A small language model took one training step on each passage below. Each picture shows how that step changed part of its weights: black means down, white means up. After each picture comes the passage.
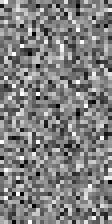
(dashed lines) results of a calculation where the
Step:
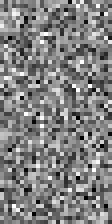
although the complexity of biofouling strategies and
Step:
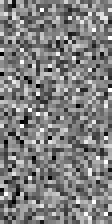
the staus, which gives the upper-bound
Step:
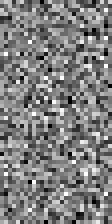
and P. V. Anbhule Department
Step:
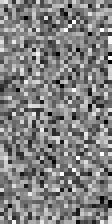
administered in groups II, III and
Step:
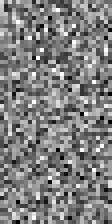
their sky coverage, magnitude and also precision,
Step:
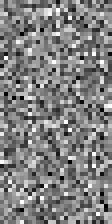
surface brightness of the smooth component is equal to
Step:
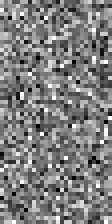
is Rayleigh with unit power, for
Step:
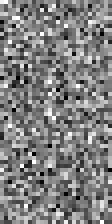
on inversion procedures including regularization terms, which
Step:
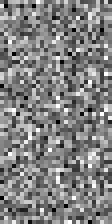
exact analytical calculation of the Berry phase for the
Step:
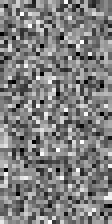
M_{N}^{2}.$ A high luminosity
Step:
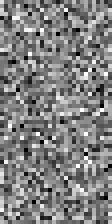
of price collusion to slow the development of
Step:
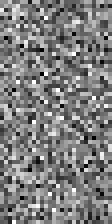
is a prevalent and valued source of
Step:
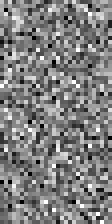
both adversarial and clean images. A general
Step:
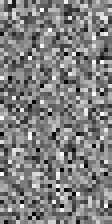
the structure is located on deep foundations, due
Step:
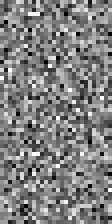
14 free parameters. The N$_2$ mixing
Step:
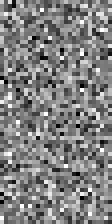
the impact of 5% human albumin
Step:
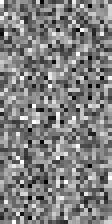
individual bricks - and not so much with
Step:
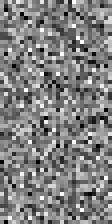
smoothing methods, if they do not distort
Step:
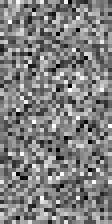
black hole. We can say that the metric function
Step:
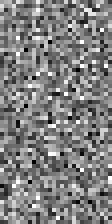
PP), whereas a subset of 20 of those nodes
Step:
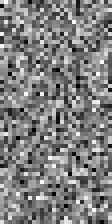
(A in fig.2) and the
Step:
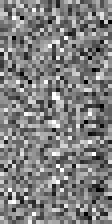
a castle wall density profile of the
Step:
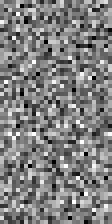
level. Also contains flavonoids and
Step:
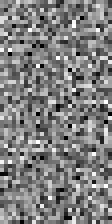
no significant differences in DM intake, CP
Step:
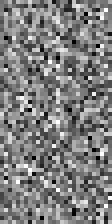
such packages, aside from the financial
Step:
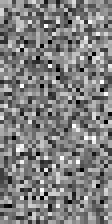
to SRIA development and validation processes,
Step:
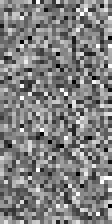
discussion assuming local interpolating operators, and
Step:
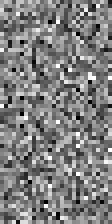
learned that satisfying hunger depends on
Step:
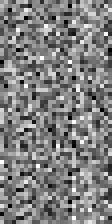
Design Components of Residential
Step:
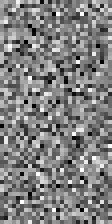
specimens were as follows pus 30.9%,
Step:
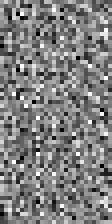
RASTOGI *Indian
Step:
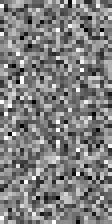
devise new instructional modes which take account of
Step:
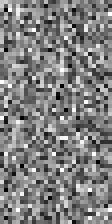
used to estimate the current properties of the population.
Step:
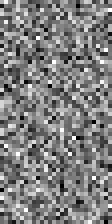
(Fig. 1). However, and as for
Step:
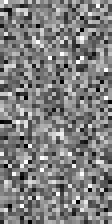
processing steps, based on the provided training data.
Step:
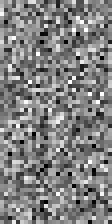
to make zero waste clothing that looks
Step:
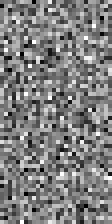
terms which are related by supersymmetry. In
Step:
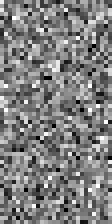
of vocational skill level certificates
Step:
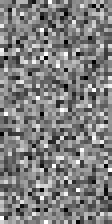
Chile, Santiago,
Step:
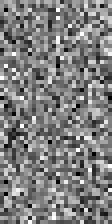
context for the experiment and how it was evaluated.
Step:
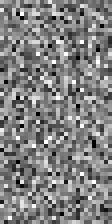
RBC-camouflaged nanoparticles can
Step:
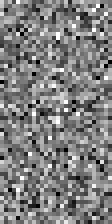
responds with $\text{acc}''$
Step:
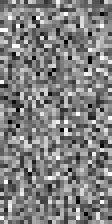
on in good detail in appendix 1) that
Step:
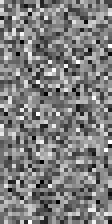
of the transit, people who may have the
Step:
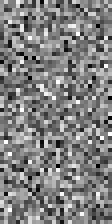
angular asymmetries in hadronic processes have attracted
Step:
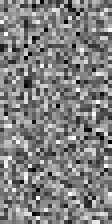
temperature, the breakdown of sea ice,
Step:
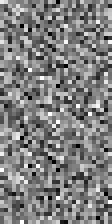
found that, for all three groups of participants,
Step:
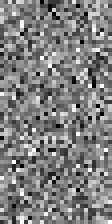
been reported by Jaeken et al.
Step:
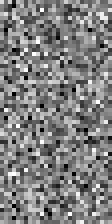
the probability that the target rate of at least one
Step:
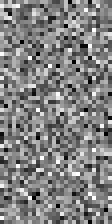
orbiting primarily within the disk plane would be
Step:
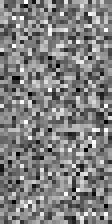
From the above equations, we obtain that
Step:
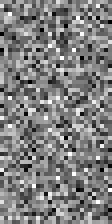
emotions. To this unusual list of
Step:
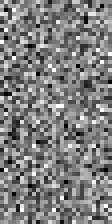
working scenario based on interoperability. There is
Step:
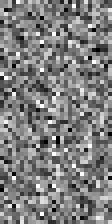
openly accessible 2.2.1 What type
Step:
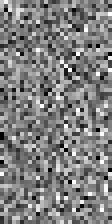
used in composite structures, and has more uniform stiffness
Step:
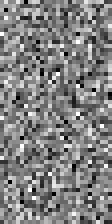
depth of the coil material (in this case
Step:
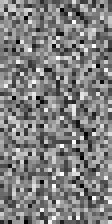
system and specification of the main streams involved
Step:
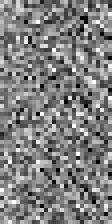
created in the participant interaction zone. The expansion and
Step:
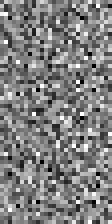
information from various quantum field theories, and has
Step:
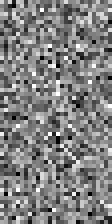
the CNTs grew to curl. In
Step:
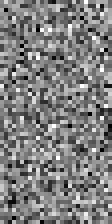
status is the key factor in academic performance. Other
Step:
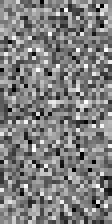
heaters and keeps the temperature at the desired
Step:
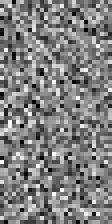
and/or decreasing the core diameter of each
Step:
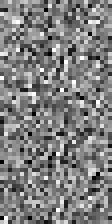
because they are generally not required to include
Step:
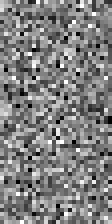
Corporate Affairs Commission in the
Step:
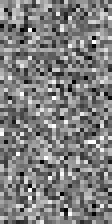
possible score / Total score obtained ×
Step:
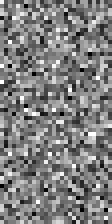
of $\langle n_2\rangle$, and
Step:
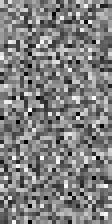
note, this may be a function of the data
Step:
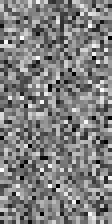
multi-sensor data on a global scale.
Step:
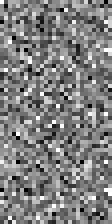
night sleep as people often stays
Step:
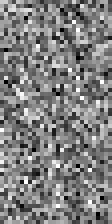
system with Eq. (1) and
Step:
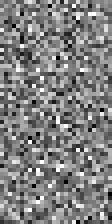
$\alpha$. Average results are close to those
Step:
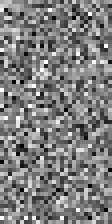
converted to UTC using global positioning system
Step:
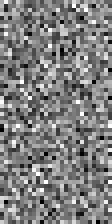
students have confidence in their ability of executing their
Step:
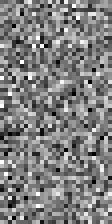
$\psi$ is the proton wave
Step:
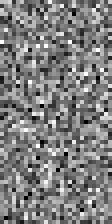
and from outer life. There are, however,
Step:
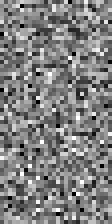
branch (branch 1). As further shown in
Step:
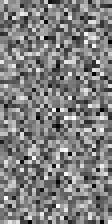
group model, are models of group selection sensu
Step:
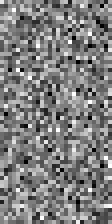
fanning (thrice a day 15 min
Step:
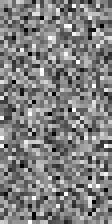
energy losses integrated between 12.5 and 20
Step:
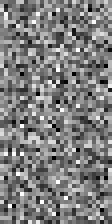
other livestock mainly sheep,
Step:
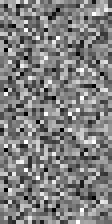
UTI IN NEONATES
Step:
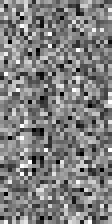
Fractional exhaled nitric
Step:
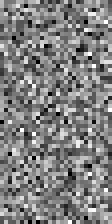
details of the patient cohort. *Table
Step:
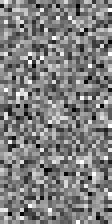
(i) the set of ${\cal P}$
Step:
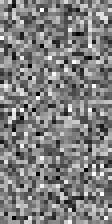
the cap was created and reduction of energy release rate
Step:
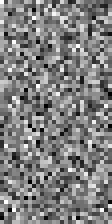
"mysteries" of usual theory are
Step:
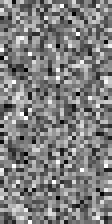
and for all for the whole set of simulations.
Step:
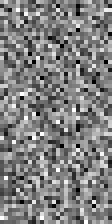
(sub-relativistic and relativistic plasma)
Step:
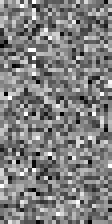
kicks }at times\emph{
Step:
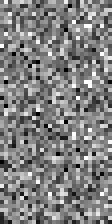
Supporting the Health and Professional
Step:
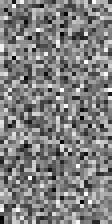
copying the input first and moving the yellow
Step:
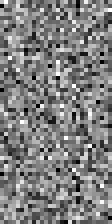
(with H₂O containing increasing amounts of
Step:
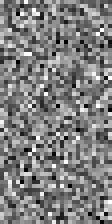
RS case}\label{Dressed
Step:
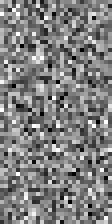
at room temperature using a Digisun conductivity
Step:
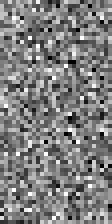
a barrier as function of its width $w$.}
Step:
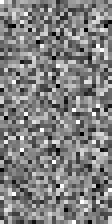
for fox 0fb1. Models are
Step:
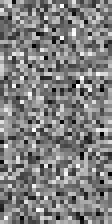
and the finite method to analyze the fracture behavior
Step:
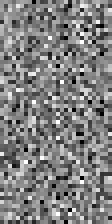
texts are. To leverage this
